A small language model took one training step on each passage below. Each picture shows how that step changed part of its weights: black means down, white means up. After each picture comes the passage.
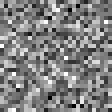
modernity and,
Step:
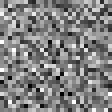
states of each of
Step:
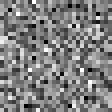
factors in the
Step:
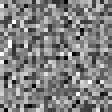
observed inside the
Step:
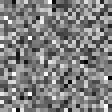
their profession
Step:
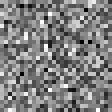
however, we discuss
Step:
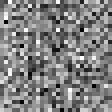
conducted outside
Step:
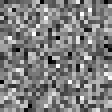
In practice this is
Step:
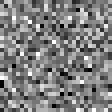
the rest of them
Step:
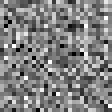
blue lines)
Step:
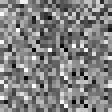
of the presence of
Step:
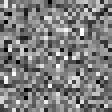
group? Do you
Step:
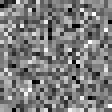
disorder-- because
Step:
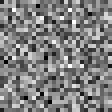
subject of quality
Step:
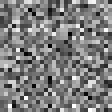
been already observed
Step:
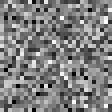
the system size is
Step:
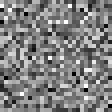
for distances
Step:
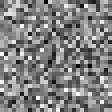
effectively analyze the
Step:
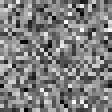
for the whole of
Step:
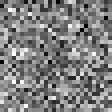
live and that
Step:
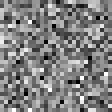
future observations,
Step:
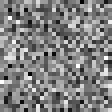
and dynamic control system
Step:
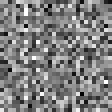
to provide an
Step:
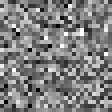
Ga and Al
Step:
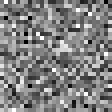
the target.
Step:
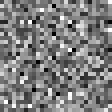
child health
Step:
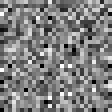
curve of T
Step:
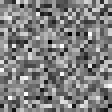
expected to change
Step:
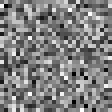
during the war
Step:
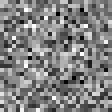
the sophisticated
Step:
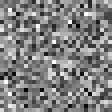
in the same topology
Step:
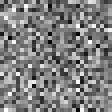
which has support in
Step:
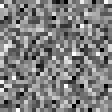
observed shortly
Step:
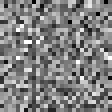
to apply for a
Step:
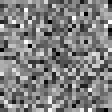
Zambia on how
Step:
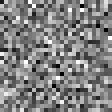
identify coherent
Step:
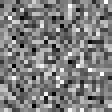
outer space so as
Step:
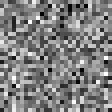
variable, and there
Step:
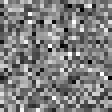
the stretch
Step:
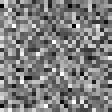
the fact that the
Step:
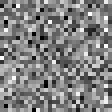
and speed in
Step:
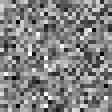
quantum gravity
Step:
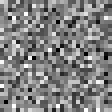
L.) and
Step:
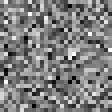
stream if
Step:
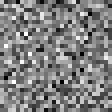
way, even with
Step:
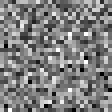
an anti correlation
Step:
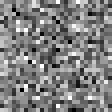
refer to section
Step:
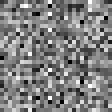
gives rise to
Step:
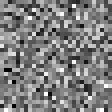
this ratio
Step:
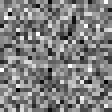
also. Most of
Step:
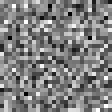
topic investigated
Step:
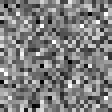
the concept of
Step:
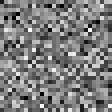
different scheme of
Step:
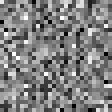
Bi to be used
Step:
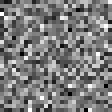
MYERS -
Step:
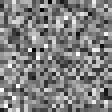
at separations
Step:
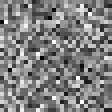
the nature of
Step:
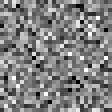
increasingly conditionality
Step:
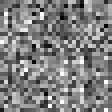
of G–M
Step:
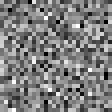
system resistance,
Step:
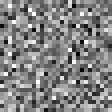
in $xy$
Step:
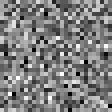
trust values for
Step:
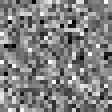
kinetic response
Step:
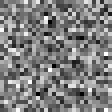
are very tied to
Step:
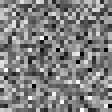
resources in
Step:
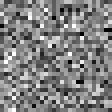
photometry as a
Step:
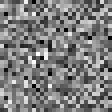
$u$ is
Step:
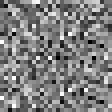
obtained an area of
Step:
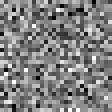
such a focal
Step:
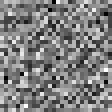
caused the
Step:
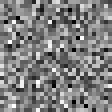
the underlying structure
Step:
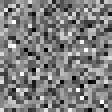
could be achieved
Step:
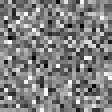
Inserting this
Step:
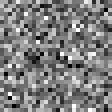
be made to
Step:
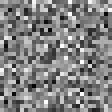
as follows; Section
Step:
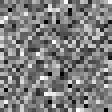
the helicity
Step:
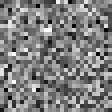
is clear, no
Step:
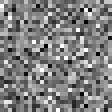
one source $Y$
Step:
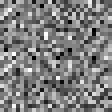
defined in this paper
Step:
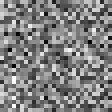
methods, as well as
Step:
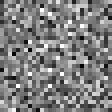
y} \over
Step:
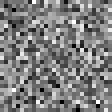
to the emergence
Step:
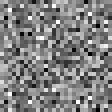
energy consumption using
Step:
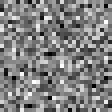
if the minimal
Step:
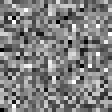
number densities of
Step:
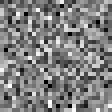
case scenario
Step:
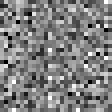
issue for
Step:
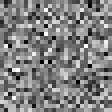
can influence also
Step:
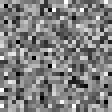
clarity, in
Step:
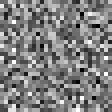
frequencies are
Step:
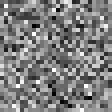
the reader not
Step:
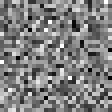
jet processes,
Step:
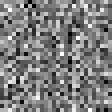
left out.
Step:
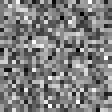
function H _o
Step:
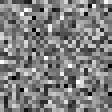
$P$, whose
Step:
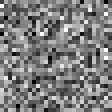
higher excited
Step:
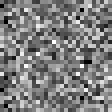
the document dates
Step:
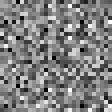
planning field
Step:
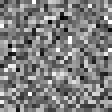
their healthcare
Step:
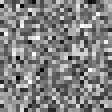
to the internal and
